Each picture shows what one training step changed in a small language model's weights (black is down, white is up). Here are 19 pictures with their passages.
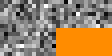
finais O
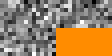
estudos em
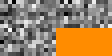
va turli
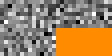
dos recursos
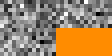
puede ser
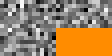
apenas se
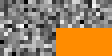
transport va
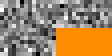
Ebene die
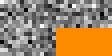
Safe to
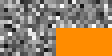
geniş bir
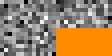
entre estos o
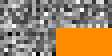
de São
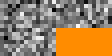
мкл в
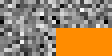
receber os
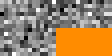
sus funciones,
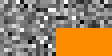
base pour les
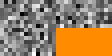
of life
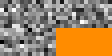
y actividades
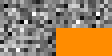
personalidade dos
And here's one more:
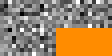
de Passos
